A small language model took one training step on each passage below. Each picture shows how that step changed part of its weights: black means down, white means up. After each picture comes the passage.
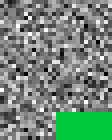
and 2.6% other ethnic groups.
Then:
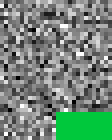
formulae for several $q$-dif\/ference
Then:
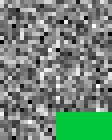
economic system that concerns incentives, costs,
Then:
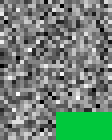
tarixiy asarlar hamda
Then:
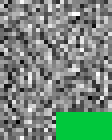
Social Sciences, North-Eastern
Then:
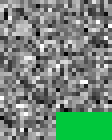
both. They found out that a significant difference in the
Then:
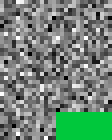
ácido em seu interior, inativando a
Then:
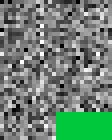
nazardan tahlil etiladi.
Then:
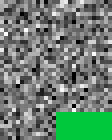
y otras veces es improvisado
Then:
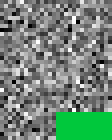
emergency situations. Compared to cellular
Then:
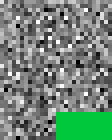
Urban Male Table 7: Percentage
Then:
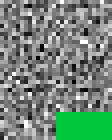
o marido está preso e a mulher
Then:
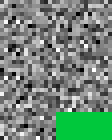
and results will be reported in the last section.
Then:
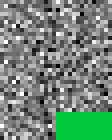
engaged in stone erection process will be selected
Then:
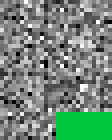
метаболических нарушений у
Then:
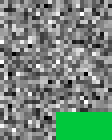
and independent variables in the model. Finally, the study
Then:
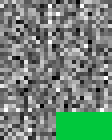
виконання професійних функцій у
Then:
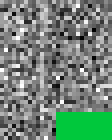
C_0$ is also finite and bounded by an
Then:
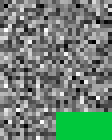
*najbolj močno*,
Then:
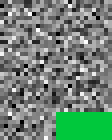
current shows some significant increase of 0–0.001
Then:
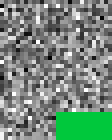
(DiMaria et al., 2020). Abusive
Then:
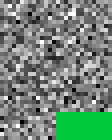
solvents like Dimethyl
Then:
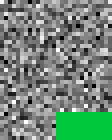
The polynomials $P_{y,w}$ for
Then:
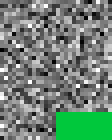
the added disturbance signal in the d
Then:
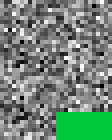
are considerably different. Pulsed
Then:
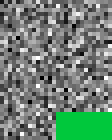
adamlar bizlerdiń
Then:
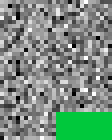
к моему совету: будь
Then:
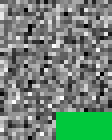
Mobile Learning Assessment
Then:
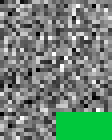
drumming relied heavily on the bass
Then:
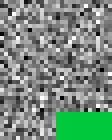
temática de reúso de águas
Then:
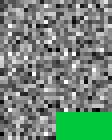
} = 0. \end{equation*} It is
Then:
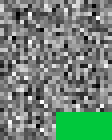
do Cone Sul, Brasil, pp.
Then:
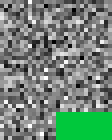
36 About Climateurope2
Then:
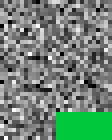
was not in a position to speak for the
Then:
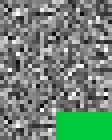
plataformas digitales que limitan las
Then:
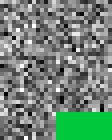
of the diesel fuel. As for hydrogen
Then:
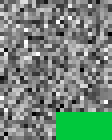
situated in the northern, the
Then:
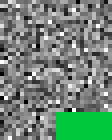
, n \}^4 $ only. By doing
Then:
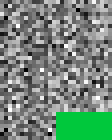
were randomly interchanged each day after
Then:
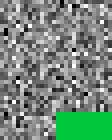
Fozil Xolmurotov Suv
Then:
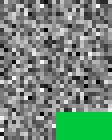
chiqish haqiqatda bozor rivoji
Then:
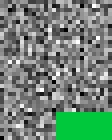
Sciences, Associate Professor Akhmedov
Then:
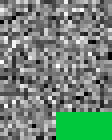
processo interativo envolvendo aspectos
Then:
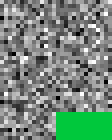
Also, let $N(L,X)$ be
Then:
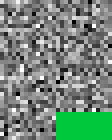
those with a low subjective position on the income
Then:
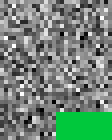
A, Inoue A. Mixing
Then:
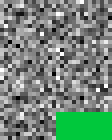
been developing for many years now in the operations research
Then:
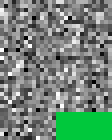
Bethe lattice models and models on random
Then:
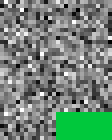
2.0 0.7 Cook food well
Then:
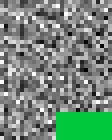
format. It includes items addressing three
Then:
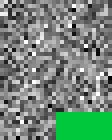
desired conclusions. We have $\rho' \leq
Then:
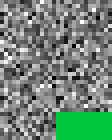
reported to be moderately successful in teaching software
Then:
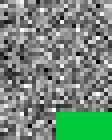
genetikasi va seleksiya sohasida
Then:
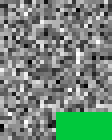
no $x_i$ occurs in $u$
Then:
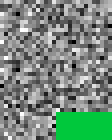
same model in all columns). All results are averages
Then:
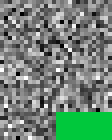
taken in February 2025 showing patchy
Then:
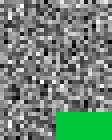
results that later obtained Wong *et al.*
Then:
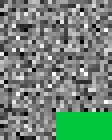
system will be developed on the basis of the framework and
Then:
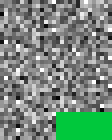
числа членов БРИКС
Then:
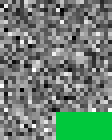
to public infrastructures development is a common feature
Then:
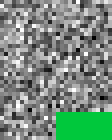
investigación documental de la literatura publicada en
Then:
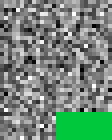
the optimal control is $x_0 =
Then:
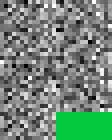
бошқарув тизими;
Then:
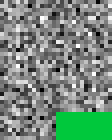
**AgroFossilFree -
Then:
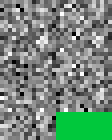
\emptyset} E^i|_Z$ is
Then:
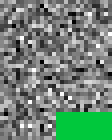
flux importants de patient, le nombre de
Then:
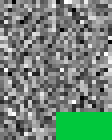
$H$ determining the original system $F$.
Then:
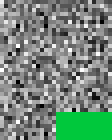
theorem hold for ${\sf G}^{1}{\sf
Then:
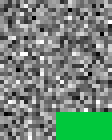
in \eqref{c} below, and the
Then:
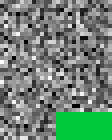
cycles expressing the product in the equivariant Chow ring
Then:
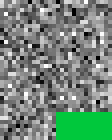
$g$. The spectrum of $H$ is
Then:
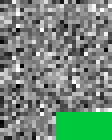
KHES secara eksplisit dan
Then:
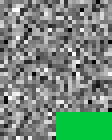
emerged but remain isolated from the current systems
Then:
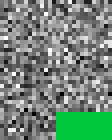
Farm. The larvae were collected
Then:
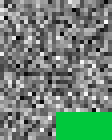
Knowledge scoring The maximum attainable
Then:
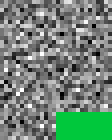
Configuration ($i$) is suitable for
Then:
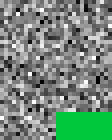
which is $\bb R^{N_\theta}$. The
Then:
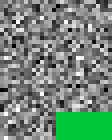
subcomplex $ (p \cdot D)^\bullet $
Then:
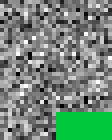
energía, es muy estudiada y
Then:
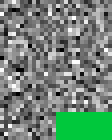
of a function via component profiling [4].
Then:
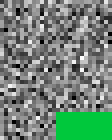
improving health knowledge and practices among various populations.
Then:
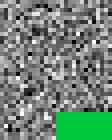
is an oval. By Segre's well
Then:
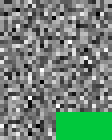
operators and employees across both urban and rural areas.
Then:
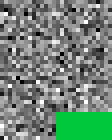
The focus was on the generative methods in which the
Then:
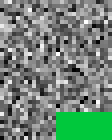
farside (b). The results here presented are
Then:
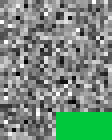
J.-H., Trellis.
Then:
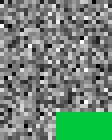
functions and constraints without much mathematical requirements about the optimization
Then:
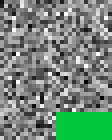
at least 6 to 8 weeks before going
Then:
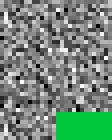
como o Banco Vermelho são
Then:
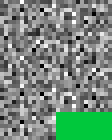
& without QR & with QR\\
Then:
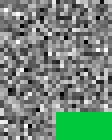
for each interpretability degree, there couldn't
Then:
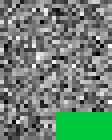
Gesagten und zum Zuhörer
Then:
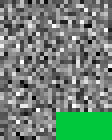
be difficult to reply in a single way on how
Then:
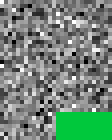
loss in the first stage (340°) corresponds
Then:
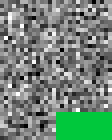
redes sociales en el interior del recinto
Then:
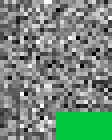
Noetherian. \end{proposition} \pf
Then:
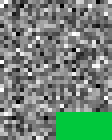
following conditions: The metric volume form $\nu$ of
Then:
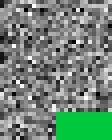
a comparative analysis of the current civil procedures rules
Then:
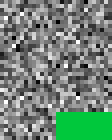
kasalliklarini davolash uchun
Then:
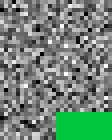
plane''), with the exception that at most one of
